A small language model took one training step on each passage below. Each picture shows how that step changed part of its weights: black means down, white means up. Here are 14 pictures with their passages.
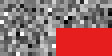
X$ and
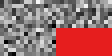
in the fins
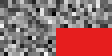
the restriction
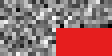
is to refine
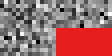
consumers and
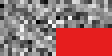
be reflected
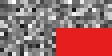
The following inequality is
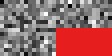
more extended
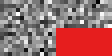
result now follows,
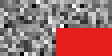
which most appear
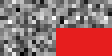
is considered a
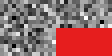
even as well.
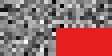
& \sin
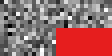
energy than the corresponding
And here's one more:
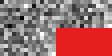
parameters, which make
